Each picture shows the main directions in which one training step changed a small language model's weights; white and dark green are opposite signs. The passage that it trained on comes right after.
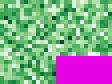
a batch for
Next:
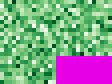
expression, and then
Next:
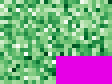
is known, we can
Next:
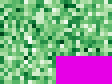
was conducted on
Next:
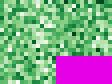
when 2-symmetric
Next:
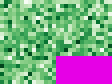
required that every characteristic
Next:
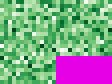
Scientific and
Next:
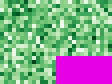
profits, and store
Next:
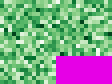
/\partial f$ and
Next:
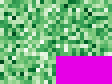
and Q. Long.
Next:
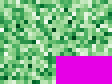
of composition,
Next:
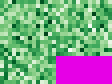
synthesis and
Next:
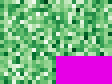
**4. Numerical
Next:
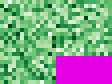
instance: a)
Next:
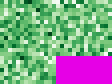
which the formulas of an
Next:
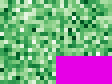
the current sequence and
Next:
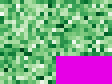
a form $\varphi\in
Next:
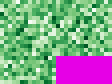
Machine Learning
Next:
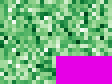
of some Large
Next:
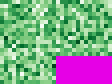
plotted in
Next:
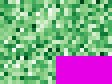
width of both
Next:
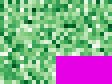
a braid group
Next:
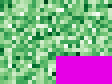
method. One may
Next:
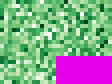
Chu, Lisa
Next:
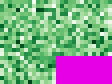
\N$. We denote the
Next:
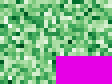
research can spearhead
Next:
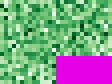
to the columns of
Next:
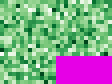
definition of the fractional
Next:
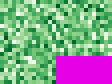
in the derivative matrix
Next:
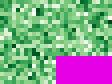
strong LLN for
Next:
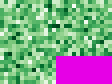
optionally, by
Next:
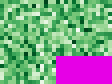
the contrastive
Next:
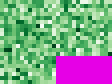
can restrict the
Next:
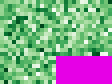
is a vertex of
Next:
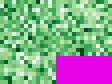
to vary. Thus,
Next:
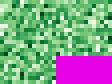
a finite index in
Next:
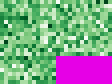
considered. Using method
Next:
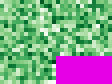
emission line,
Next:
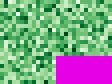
higher energy state. The energy
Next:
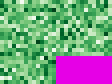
and has proven to be
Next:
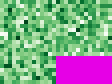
These reactions are part
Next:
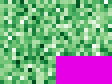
order of Bragg
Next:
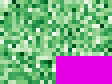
and fuel. The
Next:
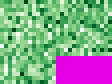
and delivery of
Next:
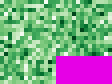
the temperature dependence of
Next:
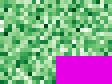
themselves by a
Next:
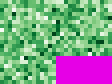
flood prone
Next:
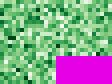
the second author came
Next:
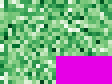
periodic boundary conditions and the
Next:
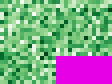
t} \left(
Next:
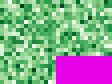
This work was supported by
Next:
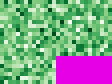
various types, such
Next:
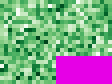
solve the sequences of
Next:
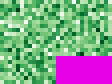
In: *Journal
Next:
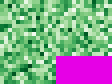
observe mixed or
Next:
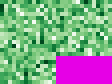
more consistent in the
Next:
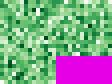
drink. The
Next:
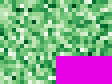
symplectic structure
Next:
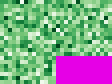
In both cases, the
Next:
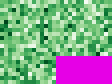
other choices of the
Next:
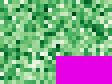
the environment then they prove
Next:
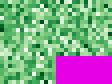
model a fast behavior
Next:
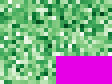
The 2D to 1D
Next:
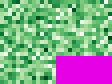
a variety inside
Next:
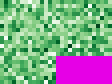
panel of Fig.
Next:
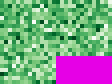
since all results for fast
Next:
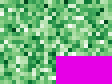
against other
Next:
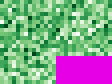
as a function of position
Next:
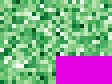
abstract property,
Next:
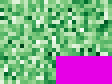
main conclusions of our
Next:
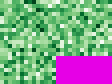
$q \leq p$
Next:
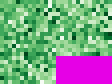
to the ideal
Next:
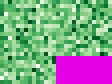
there is some evidence
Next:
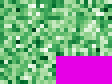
raw grain. The
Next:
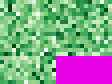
of contraction are in
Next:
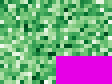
to three dimensions of
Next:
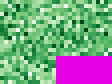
leading to the potential
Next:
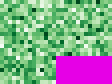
Lab includes what
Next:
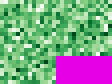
Quality of the
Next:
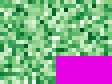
matters as trade
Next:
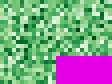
magnetic charge
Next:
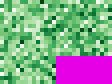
$m$-lines in
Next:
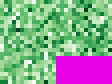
of multiplication over
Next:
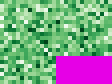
any temperature gradients
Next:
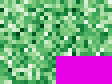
using mixture of
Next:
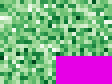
infinity, and the
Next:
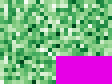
have been measured and the
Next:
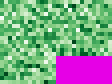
the event day
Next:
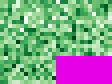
the first integral,
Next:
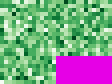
paper we introduce a new
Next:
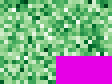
Petsche, this
